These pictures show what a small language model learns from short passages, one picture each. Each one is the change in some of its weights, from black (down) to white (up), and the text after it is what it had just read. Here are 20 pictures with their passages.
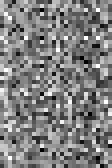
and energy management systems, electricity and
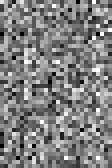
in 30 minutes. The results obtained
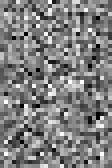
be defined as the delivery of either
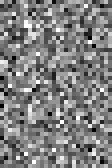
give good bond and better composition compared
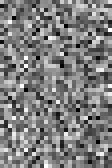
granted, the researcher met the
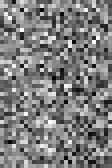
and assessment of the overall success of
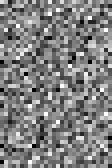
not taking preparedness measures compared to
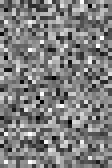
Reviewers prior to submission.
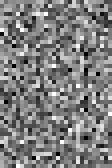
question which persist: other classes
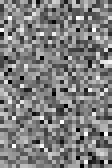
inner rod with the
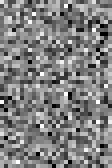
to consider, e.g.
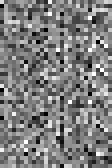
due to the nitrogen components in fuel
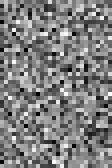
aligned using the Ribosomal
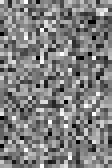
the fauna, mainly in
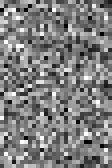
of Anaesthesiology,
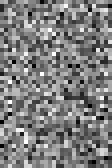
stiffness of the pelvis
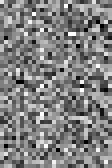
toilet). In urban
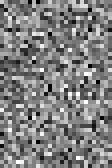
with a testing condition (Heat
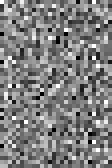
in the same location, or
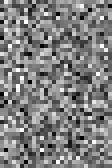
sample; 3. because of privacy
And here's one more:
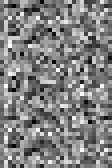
Model Name LSEs MSE
